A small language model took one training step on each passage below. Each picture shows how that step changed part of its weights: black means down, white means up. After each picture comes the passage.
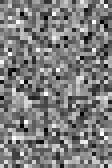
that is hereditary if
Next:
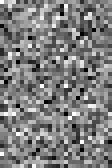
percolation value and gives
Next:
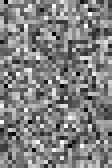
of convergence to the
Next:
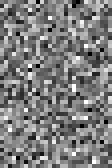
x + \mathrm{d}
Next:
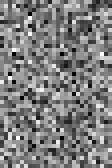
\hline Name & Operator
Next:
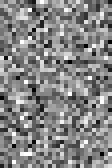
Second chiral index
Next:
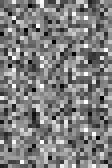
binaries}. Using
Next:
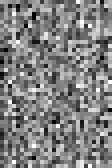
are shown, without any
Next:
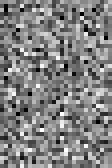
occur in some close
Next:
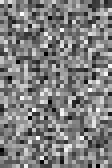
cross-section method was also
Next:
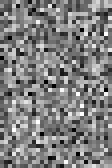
$T_i$ and
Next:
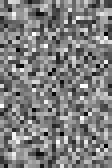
functions can be chosen finite
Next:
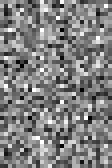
amount of decay for
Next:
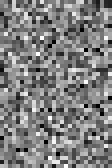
such that $|z -
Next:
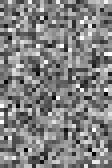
geometry is singular at
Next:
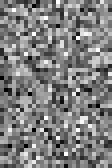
fraction and at sufficiently
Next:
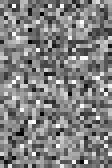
As $A$ is assumed
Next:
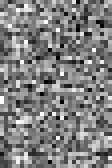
into the 94th class
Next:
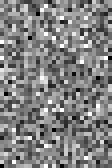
replace a corresponding number of
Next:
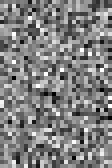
\end{align} The
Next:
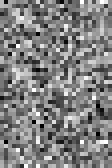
segment to the whole
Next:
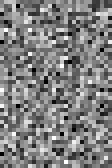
in fact in this case we can
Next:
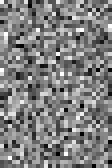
enough for a 90\%
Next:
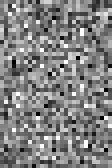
Since $\varepsilon_c$ in
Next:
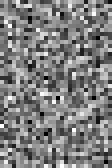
G. Rollet,
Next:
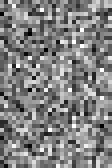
the variable star observations of
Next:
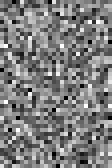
the Reilly approach to prove
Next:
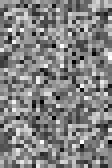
to such complexes is given
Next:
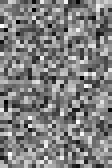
w^2\over (u
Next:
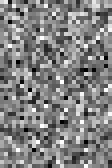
and will inherit the
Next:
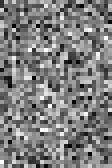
invariant Garibian
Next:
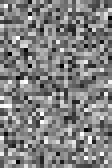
\leq C\left(\sum
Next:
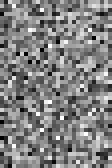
the resonance frequency
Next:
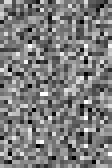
\eta-\varepsilon$ and
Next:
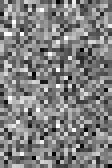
Plausibility was
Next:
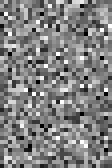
an $m-$affine
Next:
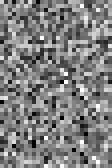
the large bright difference,
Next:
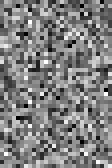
outflow was determined by
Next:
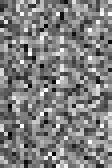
usually 2-4
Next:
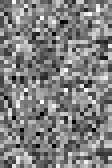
to the laser pulse
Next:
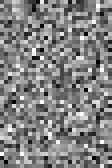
Fermi level. To
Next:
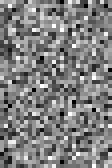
a stroboscopic
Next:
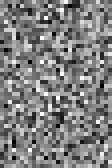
in B and ends in
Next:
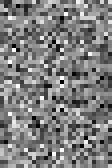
is torsionfree.
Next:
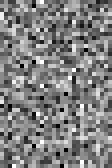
43 ms; the
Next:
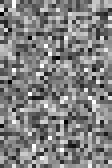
focal locus in some
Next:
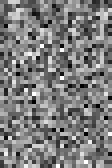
properties of the function $a$
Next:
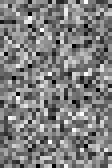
\& Faber,
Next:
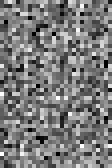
bSSFP. The
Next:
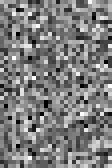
and it can be calculated.
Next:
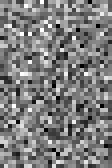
journal, then everyone
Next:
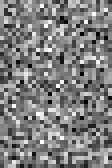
and Williamson
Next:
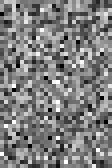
in case of a continuous phase
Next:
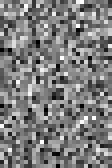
disky component, 4
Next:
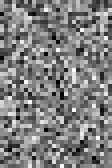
that is less so by
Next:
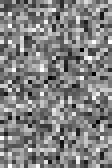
(dishonest) &
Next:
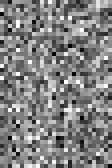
Technology of the
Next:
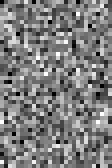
cover the area less
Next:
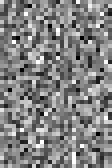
& at least one & at
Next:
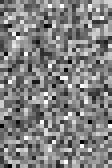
group $\mathcal{C}$,
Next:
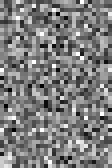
weights. To
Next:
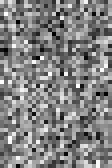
from the lower-energy
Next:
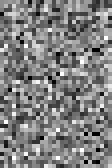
assume $w_1 =
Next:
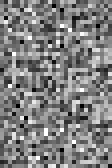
as front side
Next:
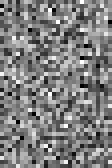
step by step using boundary
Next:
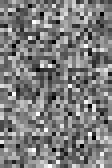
bound outperforms the
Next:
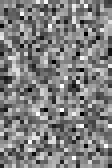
spectroscopy results
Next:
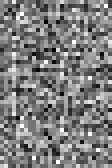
known as LPT.
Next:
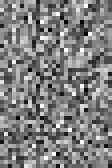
In 2D, we set
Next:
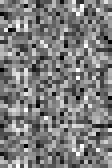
into monochromatic
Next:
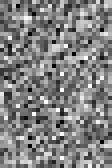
and the example in \S 6
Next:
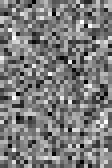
is very low as compared to
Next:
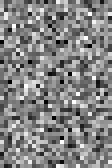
peak of the arc
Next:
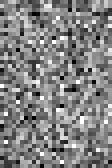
number of secondary infections
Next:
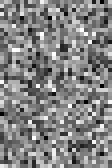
(star). Full system map
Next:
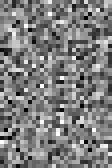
spectral measures have
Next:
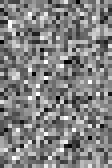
inversely proportional
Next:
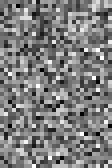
where $Q$ is the
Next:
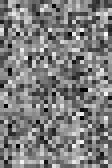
conductivity. By
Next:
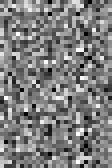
scale [yr] &
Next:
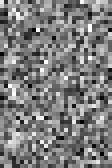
immobile electrons
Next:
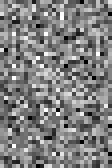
But a Reeb field
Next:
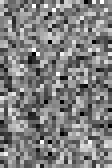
experimental conditions (light
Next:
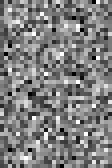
by Heuveline and
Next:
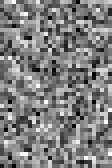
obviates the need for
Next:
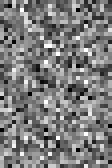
operator. So the operator
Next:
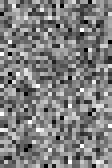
the most efficient method to
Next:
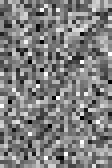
an independent grid, the
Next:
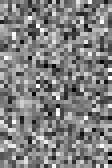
\end{equation} For the
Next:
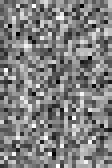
and the structural symmetry
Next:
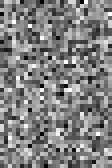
invasion model (see
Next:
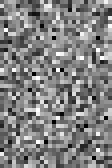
number of additional edges in
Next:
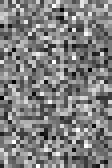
the game nim and
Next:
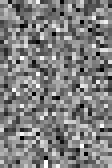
itself is the
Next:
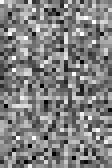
viscosity. In fact
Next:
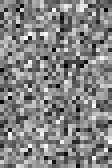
precisely once,
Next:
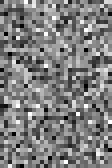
that $\Mot{k}$
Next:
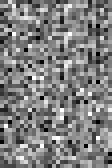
clipping all points
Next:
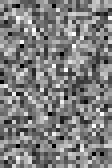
to break up into
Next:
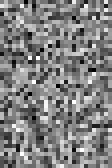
electron. Valentin
